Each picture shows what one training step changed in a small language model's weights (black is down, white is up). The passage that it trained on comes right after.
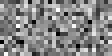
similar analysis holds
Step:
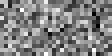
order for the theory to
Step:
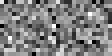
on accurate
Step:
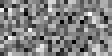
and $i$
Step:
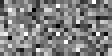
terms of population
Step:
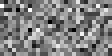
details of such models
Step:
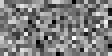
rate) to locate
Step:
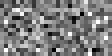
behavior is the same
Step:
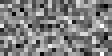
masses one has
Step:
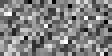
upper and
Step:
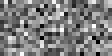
powder, and
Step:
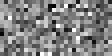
constraints in
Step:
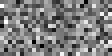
reference commands
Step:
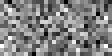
the garment
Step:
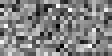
respond to the study
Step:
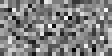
of oscillations
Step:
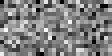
load, and to
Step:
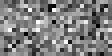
contributions to the
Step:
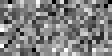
a Greater
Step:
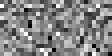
optimum of the design
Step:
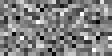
are fixed and
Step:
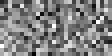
the Ministry
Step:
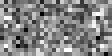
code space.
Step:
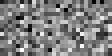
shifts of
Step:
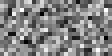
II sources
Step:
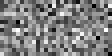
inflaton and
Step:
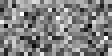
the propagation of
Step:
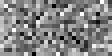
all the fixed
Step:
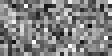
to the correlation
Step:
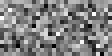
the level of the
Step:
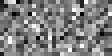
one means that we
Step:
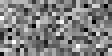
the importance of an
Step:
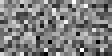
entire disc with
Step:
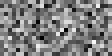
of the 0 ply
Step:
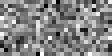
the time direction,
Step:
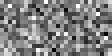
operating parameters of the
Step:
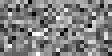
the two sets of
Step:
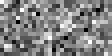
a ground state in
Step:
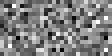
constraint is
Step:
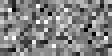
the determination of
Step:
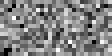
of this article
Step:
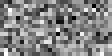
that are in good
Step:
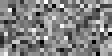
but according to
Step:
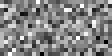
4 and 6, which
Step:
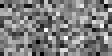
students to reflect on
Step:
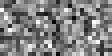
is constant, it is
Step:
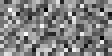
recommended that
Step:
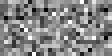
6 months
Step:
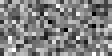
in men with
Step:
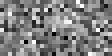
even something
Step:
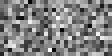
the characteristics of
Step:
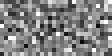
produces a driving
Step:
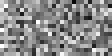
environment; In the
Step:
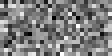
as browser
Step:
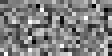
The large-scale
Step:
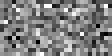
to focus instead on
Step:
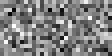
magnitude &
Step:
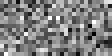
as the Dirac
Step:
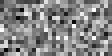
found. In this case
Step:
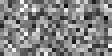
following work on the analysis
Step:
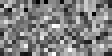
fifth leading
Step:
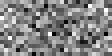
the sources on the
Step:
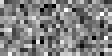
Employing a
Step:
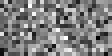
candidates for
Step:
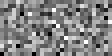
(questions about
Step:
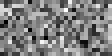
new drugs
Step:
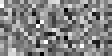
with spectrum data without
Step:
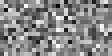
which in the long
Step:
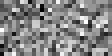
an organic material
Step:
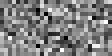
been reinforced
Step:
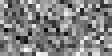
and design, plant
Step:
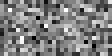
have been investigated in
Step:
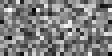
release within 12
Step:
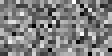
legal and
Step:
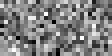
fabricated using
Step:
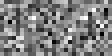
Investigating the
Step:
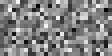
The explanation for
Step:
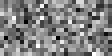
this figure
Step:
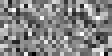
displays the power
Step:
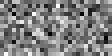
Kinetic response
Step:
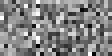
approaches the total
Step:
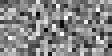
be described by its
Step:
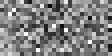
representation of quantum
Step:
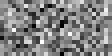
of these findings.
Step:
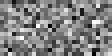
is developed and
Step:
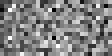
the theorem of
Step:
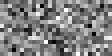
the losses of
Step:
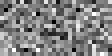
strong coupling, due
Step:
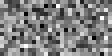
Being a
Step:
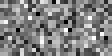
used Activating
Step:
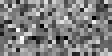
uncertainties in
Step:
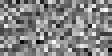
field, as described
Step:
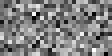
robust and direct
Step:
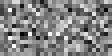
countries of the
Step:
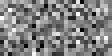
the absence of
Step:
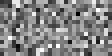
Block is the
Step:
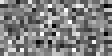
type) for each
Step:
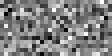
Zulu: an
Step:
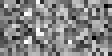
levels. As a
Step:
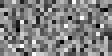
10 randomly
